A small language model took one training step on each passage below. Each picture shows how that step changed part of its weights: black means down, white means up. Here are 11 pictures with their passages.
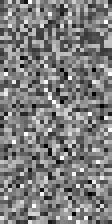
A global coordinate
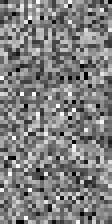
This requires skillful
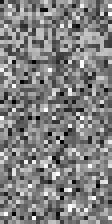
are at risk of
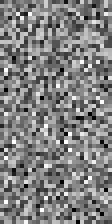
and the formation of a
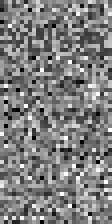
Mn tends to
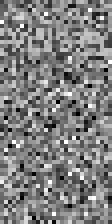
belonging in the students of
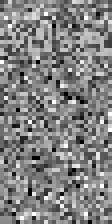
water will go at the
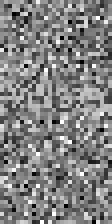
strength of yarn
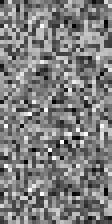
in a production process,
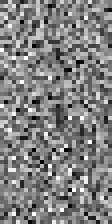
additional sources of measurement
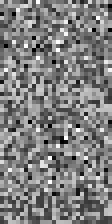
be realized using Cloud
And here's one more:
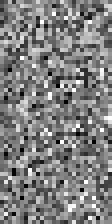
we able to display the
